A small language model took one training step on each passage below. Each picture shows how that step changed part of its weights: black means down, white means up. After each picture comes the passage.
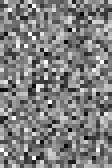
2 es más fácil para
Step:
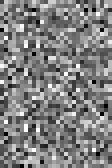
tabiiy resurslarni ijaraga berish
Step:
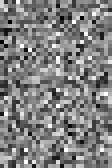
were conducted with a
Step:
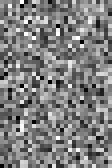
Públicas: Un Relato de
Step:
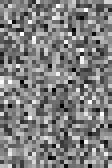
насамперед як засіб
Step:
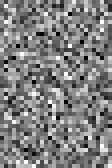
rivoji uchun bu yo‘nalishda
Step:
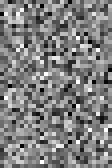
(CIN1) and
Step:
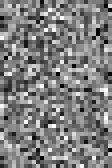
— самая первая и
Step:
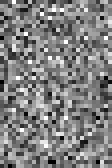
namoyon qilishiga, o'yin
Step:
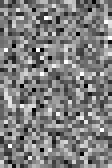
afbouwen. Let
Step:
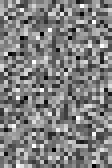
kıyılarının en doğal
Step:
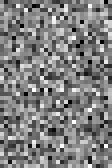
TUZILISHI VA
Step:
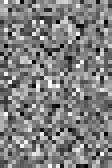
Turdimurod qizi Toshkent
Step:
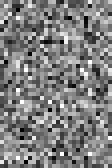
TjPCda mujda
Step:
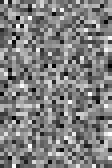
mobbing holatlari
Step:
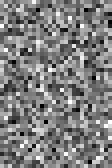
тобто розуміння
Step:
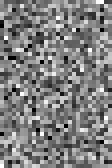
yoki taraqqiy etishini talab qildi.
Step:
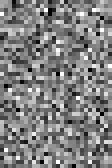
Escribir, sin definir
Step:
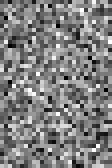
bazalt tola asosidagi
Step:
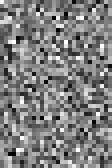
vrednost vlage
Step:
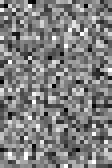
економічних штурмів та
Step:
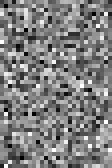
- Technische Hochschule
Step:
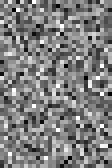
iberoamericana de
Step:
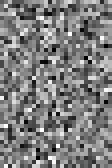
cidad y equidad a la
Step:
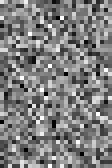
на ослабление потока
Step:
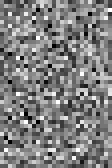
кўллаш учун рухсат
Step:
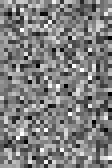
though the way that
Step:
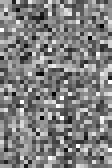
de traditionele, doch
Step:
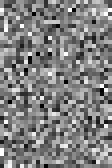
recuperado corresponde à
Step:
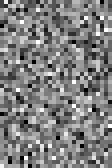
У світогляді
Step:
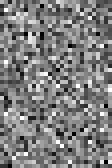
nu ți-o poți
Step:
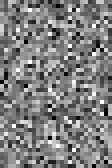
qiladi. Ushbu qonun O'zbekistondagi
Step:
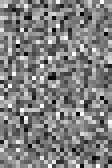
a crucial economic
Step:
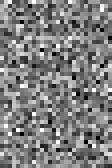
części Turcji i
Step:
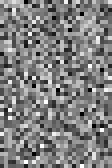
la Amazonia. Figura
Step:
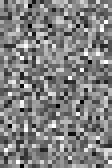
tadqiqot quroli sifatida xizmat qilishi
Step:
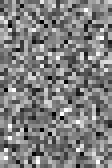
da água para o consumo
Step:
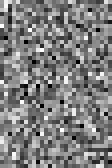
& Turdiboyev,
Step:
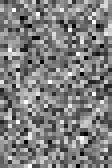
kasbiy kompetensiyasi yordamida
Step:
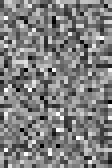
individualizado e coerente com as
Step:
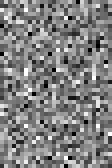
ремоделирования с
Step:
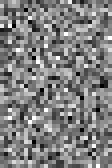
zbytky infrastruktury
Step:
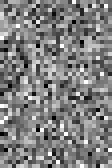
реализуемый при
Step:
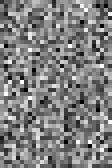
et l'héritage de
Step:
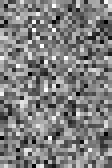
Shuning uchun o'qituvchilar
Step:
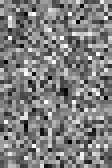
sa Filipino, na may
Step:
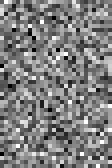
ruhiy komilligiga hissa
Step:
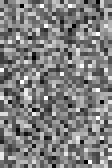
историческом аспекте) /
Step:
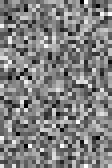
сторон к поиску
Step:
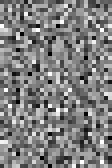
Email for contact:
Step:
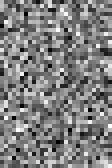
iqtisodiy barqarorlikni ta'minlashdagi
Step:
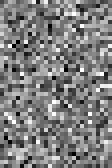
Миллий университети
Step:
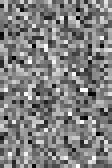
ефективних механізмів
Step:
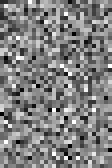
сьогодні можна
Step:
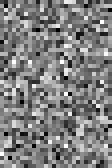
of treatment and prevention of
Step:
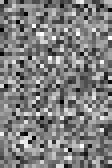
Coronary artery bypass
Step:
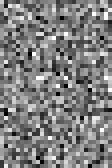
clásico en habitantes de
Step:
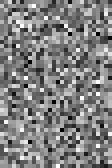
образца коконов перед
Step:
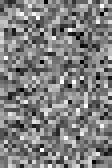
рольових ігор тощо
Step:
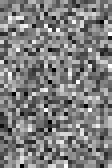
bolaning har bir jihatdan
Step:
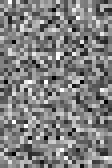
University Аннотация В данной статье
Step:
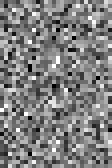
strategiyasi. O‘zbekiston Respublikasi
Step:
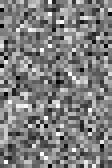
negata, e *in questo
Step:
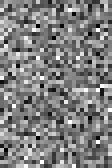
S. A. Выбор
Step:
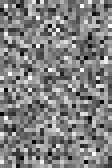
допомагає встановлювати
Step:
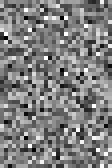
і логічний; аналізу
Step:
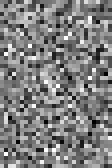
piuttosto che per
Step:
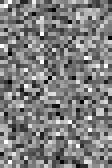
Makro*, USU.
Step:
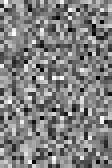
de estudiantes que aprobaron, tanto
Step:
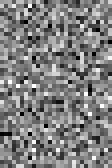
языка. Семиотика.
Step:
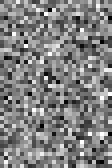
аксиологический оператор».
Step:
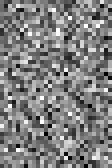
etilishiga erishildi.
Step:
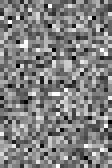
Fakultät Galkin,
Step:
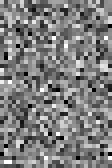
sal e secagem, propiciando
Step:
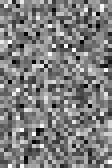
n'est plus « satisfaite
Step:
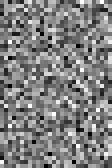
alohida subyekt sifatida samarali faoliyat
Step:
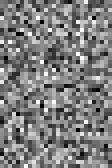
taklif muvozanatini
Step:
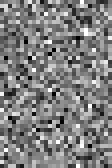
w obszarze Europy
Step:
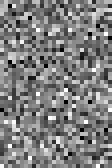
Professor Eshtayev Alisher
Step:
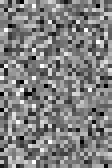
meminta maaf. Bocah
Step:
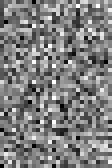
Lateral release
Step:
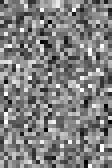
participantes de la muestra poseen
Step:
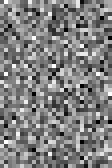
Qashqariy, Yusuf
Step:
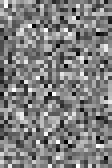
positiveren Einstellung aller
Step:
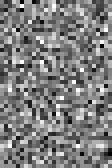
reason, the need to
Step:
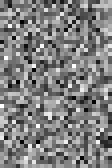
предусмотрено такое
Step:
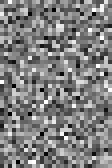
“*survey* pode
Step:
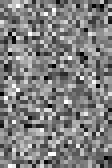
"Tib ilmi qonuni"
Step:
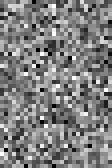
tijorat barqaror rivojlanib
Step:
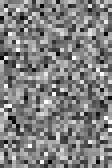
e 105 mulheres. Em
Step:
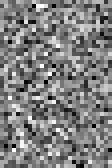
rivojlanishida samarali natija berishi
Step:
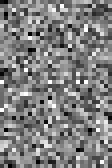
kelmoqda. Bu esa o'quvchilarning
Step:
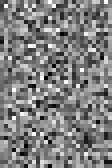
nobud qilma.
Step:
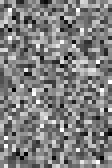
собственного опыта,
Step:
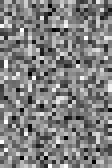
los ejemplares utilizados para
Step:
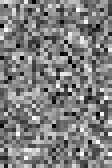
Jumaev M.E. va
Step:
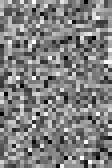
ajratish demakdir.
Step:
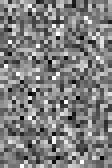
қайси оилада
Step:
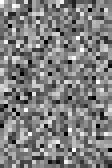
osione majstore
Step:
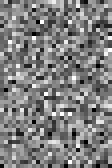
va iqtisodiy islohotlarni
